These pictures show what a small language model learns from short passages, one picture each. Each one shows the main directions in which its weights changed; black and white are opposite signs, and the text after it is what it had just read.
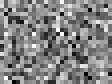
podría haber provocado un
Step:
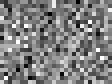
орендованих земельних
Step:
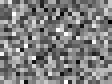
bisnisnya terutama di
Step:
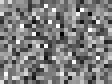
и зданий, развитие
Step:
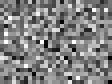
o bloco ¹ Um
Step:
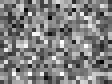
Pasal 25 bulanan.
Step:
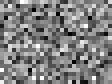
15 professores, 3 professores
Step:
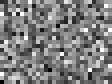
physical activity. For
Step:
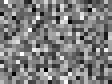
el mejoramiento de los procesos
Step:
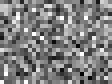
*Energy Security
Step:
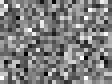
en la concordancia *ad
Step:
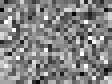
uchun o‘quv materialini
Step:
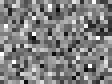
teacher, the definition of
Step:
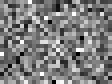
же придавали этому
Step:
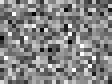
jenis perahu
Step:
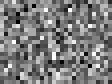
характерны: групповой
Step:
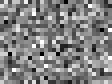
O‘zbekiston Respublikasini rivojlantirishning
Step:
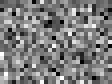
кунда Республикамизда
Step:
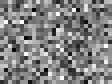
as a multi-stage process
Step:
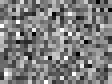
qilinishicha: Bir
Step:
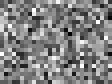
la provincia (Plan
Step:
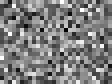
solcher Grenzausgleich
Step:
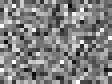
qiyinchiliklarni yuzaga
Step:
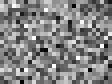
estudo é que Doris
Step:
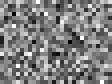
omuxta qildi.
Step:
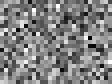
boshqa shaxsni haqorat
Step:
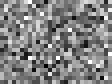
proyectos. Había otros
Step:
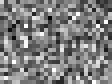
gia tin anaptyxi
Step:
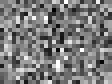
й українських громадян.
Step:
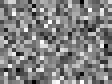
у альтернатив
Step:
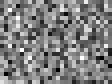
de la girola con las
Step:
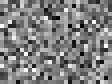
enseignement davantage
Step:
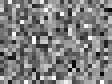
случается при появлении
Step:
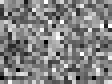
ta'lim tizim ining
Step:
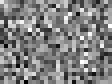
anggota keluarga
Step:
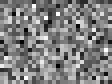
квалификации педагогов»
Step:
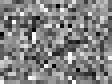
educação pública. Desta forma,
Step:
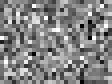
стоимости объектов
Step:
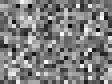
bem como a pesquisa em si,
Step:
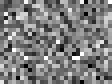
[4] Prin care
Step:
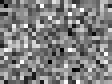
European Taxation,
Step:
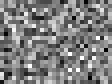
sila stran Azii.
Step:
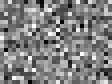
Bucheli Patiño,
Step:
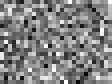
of the first decade**.
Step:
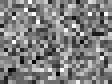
estabelecidas pela OIT
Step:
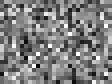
une trace avant sa
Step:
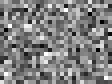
wird. - Kardiogener
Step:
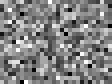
mazmunini milliy lashtirish
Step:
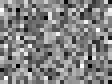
Боғи” фермер
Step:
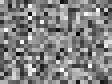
et dont le poids
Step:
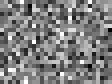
sobre a organização do trabalho da educação
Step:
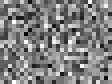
Salta, Santiago del
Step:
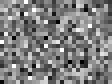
solo que a posterior
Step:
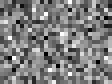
das wichtigste Medium
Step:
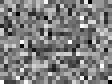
диний ҳаракатининг
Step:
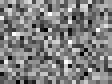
da casa com a linha
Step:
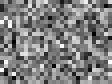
с. 14. Modern Russian
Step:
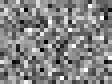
над стійкістю
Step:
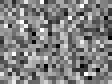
sucesión se detiene
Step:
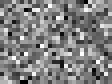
y al duelo territorial.
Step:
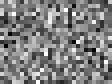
жерге сүргин
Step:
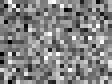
gordura empieza a
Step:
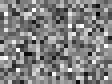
ved kolonien i
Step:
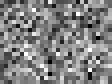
Negociação. A
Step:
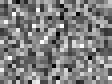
U dastlab gap yoki
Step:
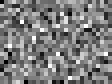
and communication disorders,
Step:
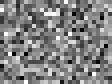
мансуров, т.
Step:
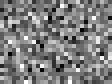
области / А.М.
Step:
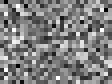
di una autogru in
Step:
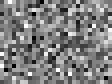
éxito (i)
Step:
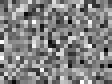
depende da integração de
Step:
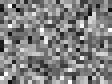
de Chimborazo.
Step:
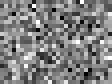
управление. Электронный
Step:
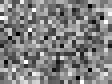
от интразональных
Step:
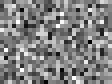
Battisti Telles,
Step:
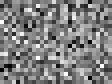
do local e da extensão
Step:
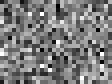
همسر را در
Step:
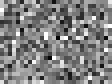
korxonalar va maishiy
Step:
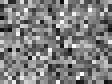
shakl xizmat ko'rsatish
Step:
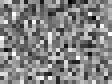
Deutlich sichtbar sind
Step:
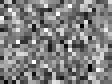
a la memoria a corto
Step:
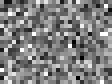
nos seus conteúdos como
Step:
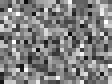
тан олганидан
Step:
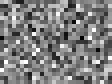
bij de wet van 31
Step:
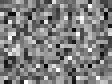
practical conference the time of
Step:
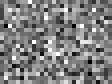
ularning biznes-jarayonlarga
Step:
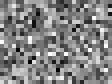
the play»²².
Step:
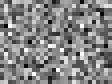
p. 54). Em relação
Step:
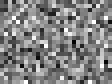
актуальність нашої
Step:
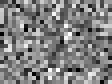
3. Quronov
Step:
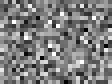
formais, na busca de
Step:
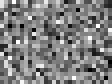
Conference on Robotics
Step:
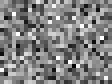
relação com os outros seres da
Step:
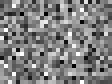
qiymatlar bilan ishlashga
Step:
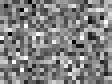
от общего объема
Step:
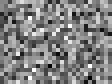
Assim, a metodologia não
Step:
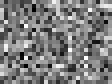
ugli Mustafayev,
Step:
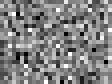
Тем не менее, в
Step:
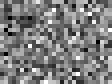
direitos. Esta publicação é
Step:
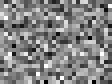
sondern hinterlistig
